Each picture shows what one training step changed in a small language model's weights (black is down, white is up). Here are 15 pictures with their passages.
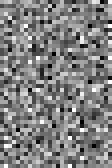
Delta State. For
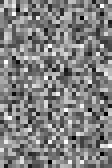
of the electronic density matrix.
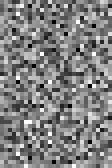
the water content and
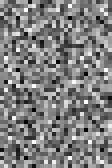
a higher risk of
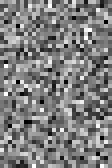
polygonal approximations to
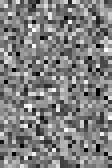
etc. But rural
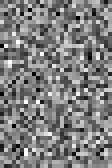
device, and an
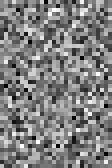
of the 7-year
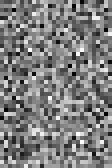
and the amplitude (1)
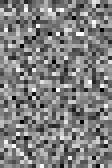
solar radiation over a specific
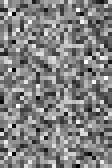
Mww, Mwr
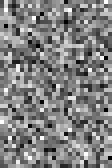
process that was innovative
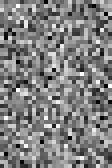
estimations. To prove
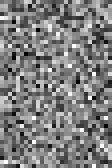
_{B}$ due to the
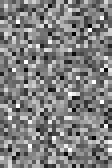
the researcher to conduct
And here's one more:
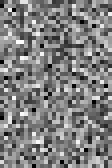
defining characteristics of
